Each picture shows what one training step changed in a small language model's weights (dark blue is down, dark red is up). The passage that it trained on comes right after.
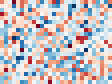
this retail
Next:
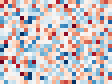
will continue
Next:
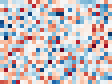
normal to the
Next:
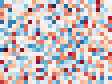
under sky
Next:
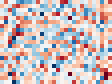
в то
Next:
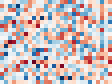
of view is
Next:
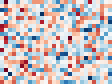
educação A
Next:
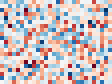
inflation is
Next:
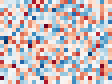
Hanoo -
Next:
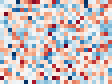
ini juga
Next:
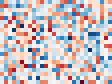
de um dos
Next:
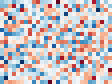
the square
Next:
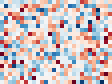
defined as the
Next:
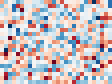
demorado e
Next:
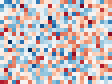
coordination by
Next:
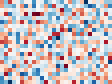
a minimum
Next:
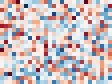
derived by
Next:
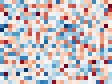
the particle
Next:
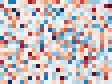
hem de
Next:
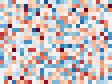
angle. In
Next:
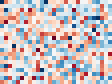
expansion of
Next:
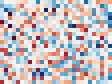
interested in
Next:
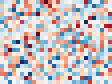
non distingue
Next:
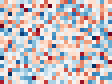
function $\Gamma$,
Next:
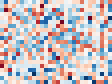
relation with
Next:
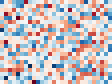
the dynamic structure
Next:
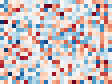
localized at the
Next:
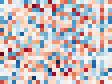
strength of
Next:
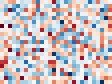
solution for this
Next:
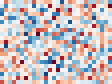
A Simple
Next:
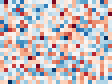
to ensure
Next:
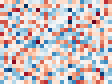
informed by
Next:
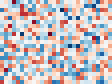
is stronger
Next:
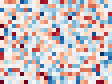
results are shown as
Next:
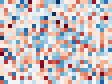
criterion is
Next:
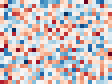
interior y en
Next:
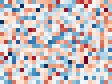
to a PIC
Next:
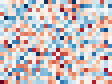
combined result
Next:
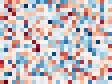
for estimating
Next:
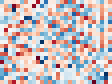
с ними
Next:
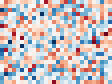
been possible to
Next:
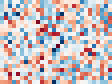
bilinears can
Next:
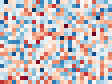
lattices in
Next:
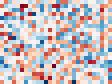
ser possível
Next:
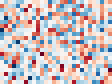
of $\epsilon$
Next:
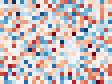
by considering the
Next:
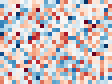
zijn of
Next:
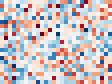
of the position
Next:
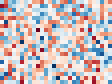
para formar
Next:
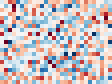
what was
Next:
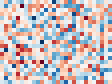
за якої
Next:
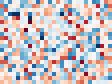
le pune
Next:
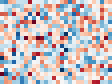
that of the
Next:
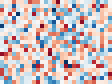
network slice
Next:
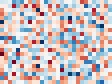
limit is not
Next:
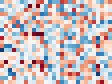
which is the same
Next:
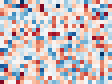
region corresponds to
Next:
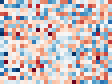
the same number of
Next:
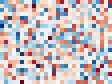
a small positive
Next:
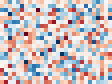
pesar de
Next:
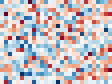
an example of
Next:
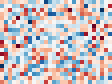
Problema de
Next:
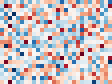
avec des
